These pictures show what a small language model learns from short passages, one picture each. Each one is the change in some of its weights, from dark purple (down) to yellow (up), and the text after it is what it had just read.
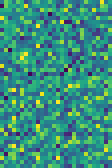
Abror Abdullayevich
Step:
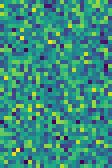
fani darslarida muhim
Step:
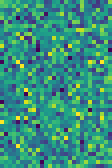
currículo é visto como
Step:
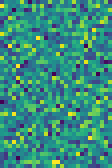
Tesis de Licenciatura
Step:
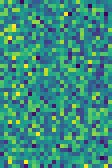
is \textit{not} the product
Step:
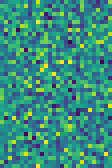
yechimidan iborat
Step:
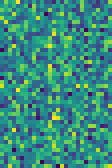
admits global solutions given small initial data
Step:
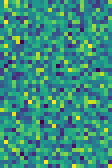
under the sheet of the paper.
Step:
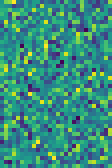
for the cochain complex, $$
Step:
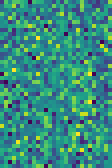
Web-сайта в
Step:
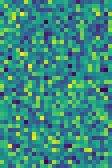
de producción agrícola
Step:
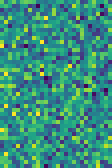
decay, whose interactions can be
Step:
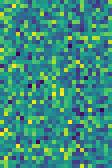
кўриб чиқди;
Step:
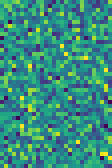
evaluados Recibido:
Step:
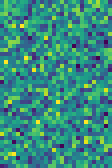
intilish , ilmiy-tadqiqot
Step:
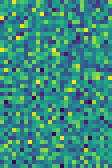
approach, it weighs degrees of
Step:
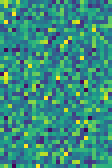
equipe (ALVES;
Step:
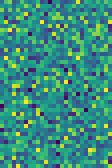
constant of these preconditioned operators as
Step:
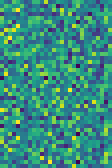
is a compact space and the quotient map
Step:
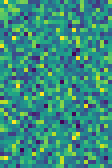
of generators of the ideal $\langle
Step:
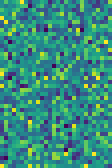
basis of $V$ and consider its
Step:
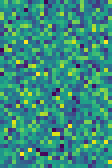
psicológicos del trabajo
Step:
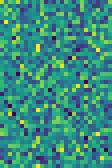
$[0,5]$. Furthermore, suppose
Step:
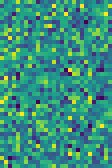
it will not have enough zero coordinates.
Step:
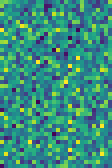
de executare este un
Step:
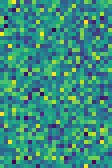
In fact in the first case
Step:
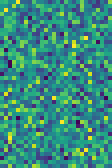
оцінки слідчим
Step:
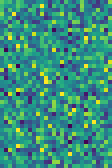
realizada em tijolos
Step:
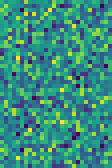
a closed walk in $\E$. Let
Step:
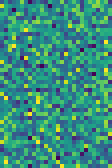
Sets with consistencies}
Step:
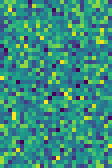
sohasida rivojlangan
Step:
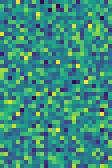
mk \in \sob$.
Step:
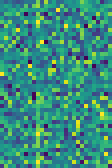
groups, free groups, surface groups and
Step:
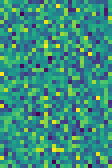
irreducible unitary \rep\ of
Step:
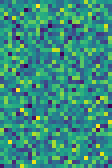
groupe ET du travail
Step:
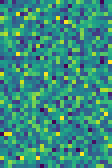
6. Irisov A.
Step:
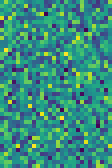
basic principle, which originated from
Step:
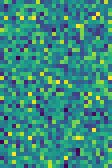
integra dentro do sistema
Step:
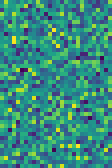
juros. Para tanto
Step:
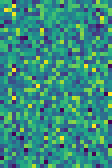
estrés oxidativo
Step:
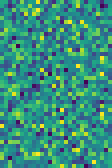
A review of the literature on citation
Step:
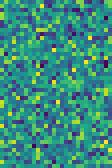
urbaine » (E.
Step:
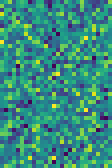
di Matematica,
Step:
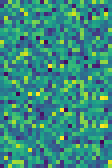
ni con centros tecnológicos
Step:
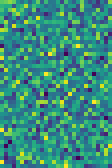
and $P(v)\neq
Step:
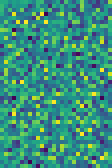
transformations may in general alter the form
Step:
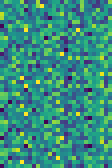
na kasanayan sa
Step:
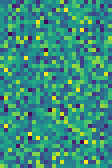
$E$ be a graph with the
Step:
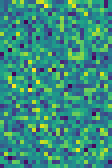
nós sabemos que hoje
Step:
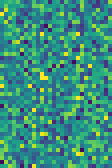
та компенсувати
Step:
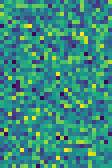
meninggal dunia.²
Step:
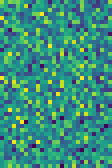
integrals useful in decision analysis process or
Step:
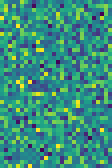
Zhytomyr Court
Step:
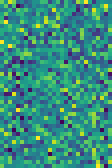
privileged exponents, we
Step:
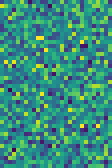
Kamalova G.
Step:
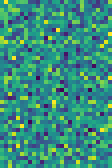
of finding the eigenvalues for a general
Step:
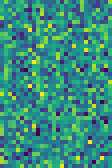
osztanak, és
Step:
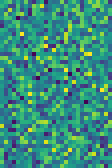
a grandi linee e per
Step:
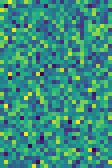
\end{align} Recall that
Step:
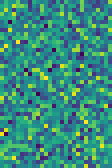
Короченко Ю.
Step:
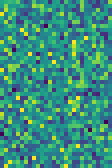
талабларни олади.
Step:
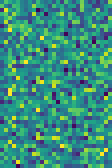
bir nechta sohalariga
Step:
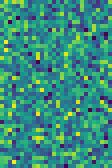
War, with active combat
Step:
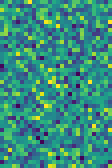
Contemporary global markets
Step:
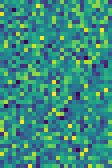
e seculares, renovadores
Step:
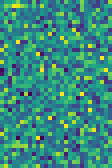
В. Лещук.
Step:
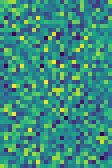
and strong uniqueness for the SDE
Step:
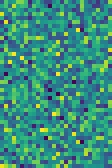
shock sitting at the domain
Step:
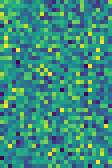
universitetining Xiva
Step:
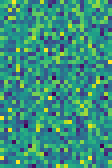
this problem. In order to obtain a
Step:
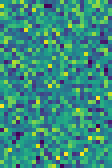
fenologico della
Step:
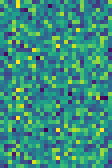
la primera rama de la
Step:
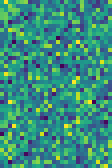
of weight $\chi $. We see that
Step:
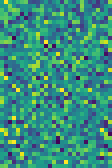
of renewal processes that can be
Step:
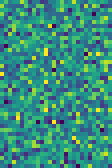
v_{B}\left( \beta
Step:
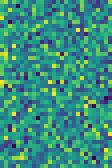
considerations are valid for all
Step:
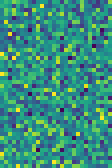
to a Sylvester equation can
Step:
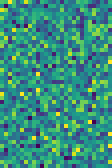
\end{equation} If
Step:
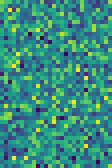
any tiles remaining on your
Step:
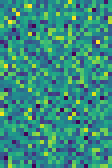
\title [mode =
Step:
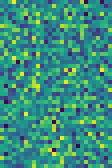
improve the prediction accuracy and the
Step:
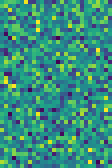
the minimal operator applied to test function
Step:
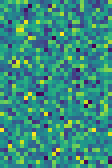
number of irreducible metabelian characters
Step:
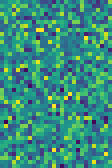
qilish, advokatlarning huquq
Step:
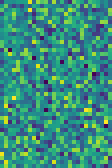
gazetasining 1948-yil
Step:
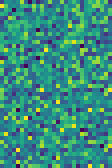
Tabiat hodisalari
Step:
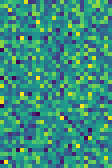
the precise statement of the proposed numerical
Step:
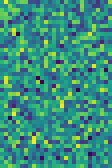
of the set. Now we define
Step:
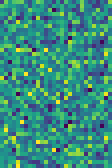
Statik ve dinamik
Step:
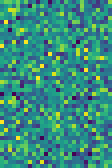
defined as the plane spanned by the
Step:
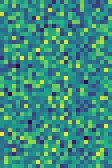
This result was already derived in
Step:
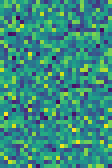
outros fatores que
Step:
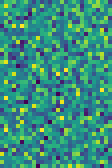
in silenzio. La
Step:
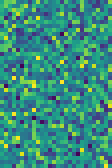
and overcrossings alternate around
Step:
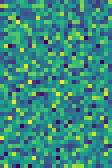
Programme – vagyis a
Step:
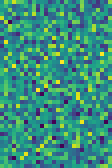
contradict of khabar to
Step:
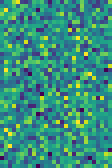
результату [1, 2].
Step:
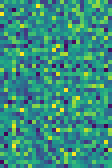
e englobou artigos
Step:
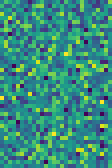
das novas tecnologias e a
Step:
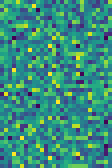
İzmir. -
